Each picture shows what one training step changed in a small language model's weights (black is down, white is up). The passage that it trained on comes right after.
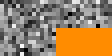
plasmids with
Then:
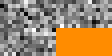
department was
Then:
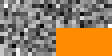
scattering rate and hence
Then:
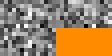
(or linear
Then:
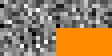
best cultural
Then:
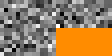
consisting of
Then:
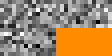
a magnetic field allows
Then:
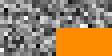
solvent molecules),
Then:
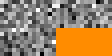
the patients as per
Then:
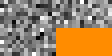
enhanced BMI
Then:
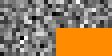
of the world.
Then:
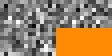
itself, as
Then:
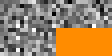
reach only the
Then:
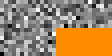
that the polarization
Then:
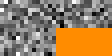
similar to that of
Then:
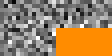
g on the
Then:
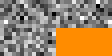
assume that the
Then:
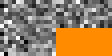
of online
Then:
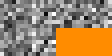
picture of the
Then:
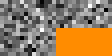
can easily
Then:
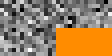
from analyzing this
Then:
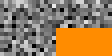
et al.
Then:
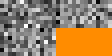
of intricate
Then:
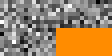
transmitter was
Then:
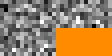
affiliation with different
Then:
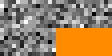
their input spectra:
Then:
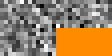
spending, as
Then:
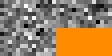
monitoring and evaluation
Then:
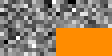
and the ratio of
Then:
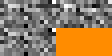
policies and
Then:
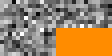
state via the transition
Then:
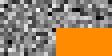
the JADES
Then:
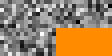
a given set of
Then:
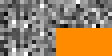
percent of the
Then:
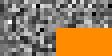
powerful method for
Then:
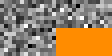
list of the
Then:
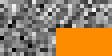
a person's
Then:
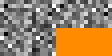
the procedure for
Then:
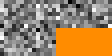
In this case one
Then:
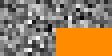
unknown to
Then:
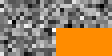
conduct fundamental and
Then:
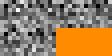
agree when
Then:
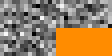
perturbative result for
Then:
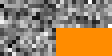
emission is best
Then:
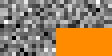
1.6 Research
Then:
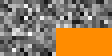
adopted for
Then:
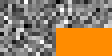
after spraying
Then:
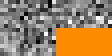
and outlier
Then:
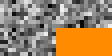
temperatures of the
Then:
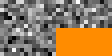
of applying for
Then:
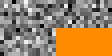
concentration in the
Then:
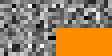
less sensitive to
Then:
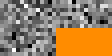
enter in the
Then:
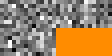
an integrated model
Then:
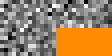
the magnitude of the
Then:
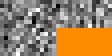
to its staff
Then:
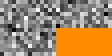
that the observation
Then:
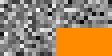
the NS
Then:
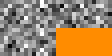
"hat" above
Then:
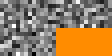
of an event data
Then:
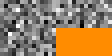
gear without
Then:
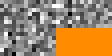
very similar conditions to
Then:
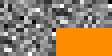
to be very useful
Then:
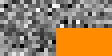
the results (24
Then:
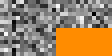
fact that the lower
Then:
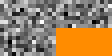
water also contains two
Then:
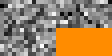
same website
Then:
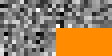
all of the data
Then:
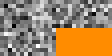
a drag
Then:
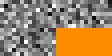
the calculated simple
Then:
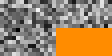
for the sake
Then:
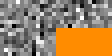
Second, for
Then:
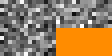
of small molecules,
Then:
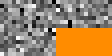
large (small)
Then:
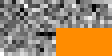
within the bandwidth
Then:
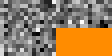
and data output for
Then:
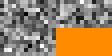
situation occurs
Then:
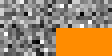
Figure 1 shows the
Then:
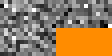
technique for background
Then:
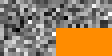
compute the time
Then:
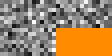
lower (since
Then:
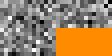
E)$ is a
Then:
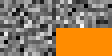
influence of first language
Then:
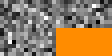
with fast
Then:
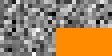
how the panelists
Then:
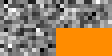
\varphi +
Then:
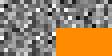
the two different
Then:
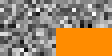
a vector,
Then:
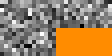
shown). A similar
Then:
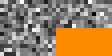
of a specific
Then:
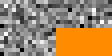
operator. The above
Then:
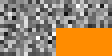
the idea that
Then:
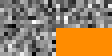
gravity, it
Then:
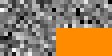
in particular with respect
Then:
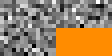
states respectively. In
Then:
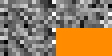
and implementation of
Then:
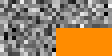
was the month
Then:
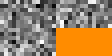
performance after feature selection
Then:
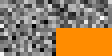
with mock
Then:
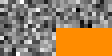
of a large,
